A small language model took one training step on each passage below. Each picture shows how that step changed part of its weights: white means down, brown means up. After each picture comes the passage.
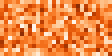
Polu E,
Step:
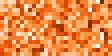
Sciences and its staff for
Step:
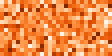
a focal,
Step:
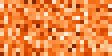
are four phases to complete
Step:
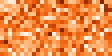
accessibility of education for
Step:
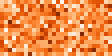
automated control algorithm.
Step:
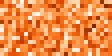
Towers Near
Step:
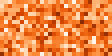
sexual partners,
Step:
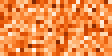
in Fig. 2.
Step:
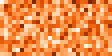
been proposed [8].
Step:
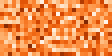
the black farmers leads to
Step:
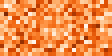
Obesity Yes 8
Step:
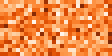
times any given song
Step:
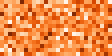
not fully reflect the situation
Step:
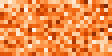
learning so that students can
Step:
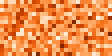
found in Sacred
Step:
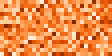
the potential of structured data
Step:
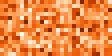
will have to be identified
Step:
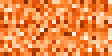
is displayed in the
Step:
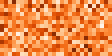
and a measurement system.
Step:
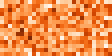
increase its power'
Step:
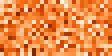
applying physical distance, and
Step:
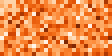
foundation on which to base
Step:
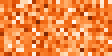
Bach10 dataset.
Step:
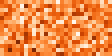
Facebook, as
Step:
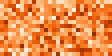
quiet because they
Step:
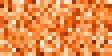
played a dominant role
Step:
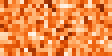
for three stages clustering
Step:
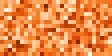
Major Adverse
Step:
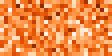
TA CR (the
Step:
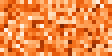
the contour extraction,
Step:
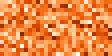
strategies to introduce and implement
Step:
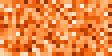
is a balancing
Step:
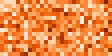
success. Key words:
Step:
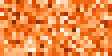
additional hurdles,
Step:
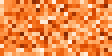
compared (all treatments
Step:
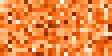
For example, teachers'
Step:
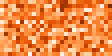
Figure 4. State of
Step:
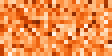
were resistant to treatment
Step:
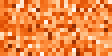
an in-depth
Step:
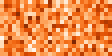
research question one revealed that
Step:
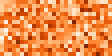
deaths take place since
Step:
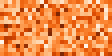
the key opportunities and challenges
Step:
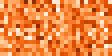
are characterized by similar
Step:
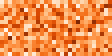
higher educational institutions.
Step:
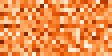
the guidelines. Statistical analysis
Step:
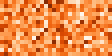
for the welling of
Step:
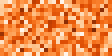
encouraging cooperation, including
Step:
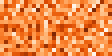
in the shape of a
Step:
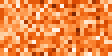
car. TEST
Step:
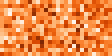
We test our theory using
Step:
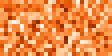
High Court and
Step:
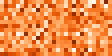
in the last three decades
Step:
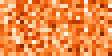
With regards to
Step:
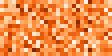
Gravitational waves
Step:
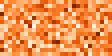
the refrigerator
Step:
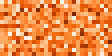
a similar trend, with
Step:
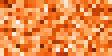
laboratory for the experimental phase
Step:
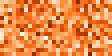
allows its employees to
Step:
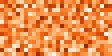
of Fine Arts
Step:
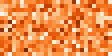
observed. In addition to
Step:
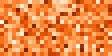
you have to make up
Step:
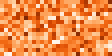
decrease in panel efficiency.
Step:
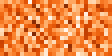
and beverage manufacturing
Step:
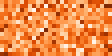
of the industrial partners.
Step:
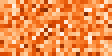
framework of the political atmosphere
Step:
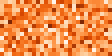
techniques to grow crystals
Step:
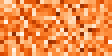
activities. The study was
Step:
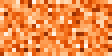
found that increasing exposure to
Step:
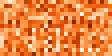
model that can overcome some
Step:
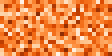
usual π ,
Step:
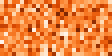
in block cipher
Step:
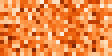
the 60 obese and
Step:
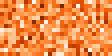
AMF and SMF
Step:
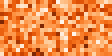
woman poets,
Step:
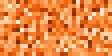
6 below shows the
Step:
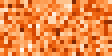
DISCUSSION Proximate
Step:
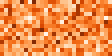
mark. The 10x
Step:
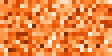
administrative incentives
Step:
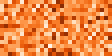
by optimizing the solar
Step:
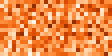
/ assumed External
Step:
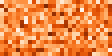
what a student said
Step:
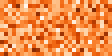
at the Republic
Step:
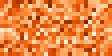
incomplete plant
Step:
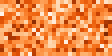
meeting changing student demands and
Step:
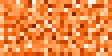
then we say that
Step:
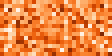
Discord communities functioned
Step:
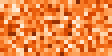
class boundary between the lower
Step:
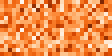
on the operation of equipment
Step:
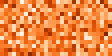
but also on levels of
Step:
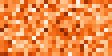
of the variable of interest
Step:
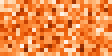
lead to a stationary
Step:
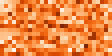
particular importance is the interaction
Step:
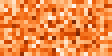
load result in more abnormal
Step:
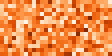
Limit distributions of
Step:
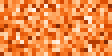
of different applications using a
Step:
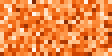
cm⁻¹ using a
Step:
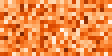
global literature coverage,
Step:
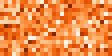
the morning of day
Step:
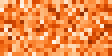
be addressed. We
